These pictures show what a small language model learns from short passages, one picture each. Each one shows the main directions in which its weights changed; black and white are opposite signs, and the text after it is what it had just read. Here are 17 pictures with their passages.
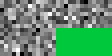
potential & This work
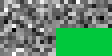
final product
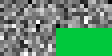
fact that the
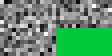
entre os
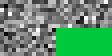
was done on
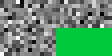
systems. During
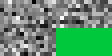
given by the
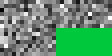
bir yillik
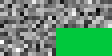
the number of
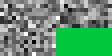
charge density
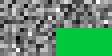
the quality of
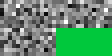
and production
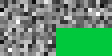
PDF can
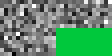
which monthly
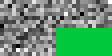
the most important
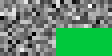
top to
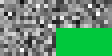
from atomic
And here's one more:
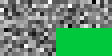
recent research
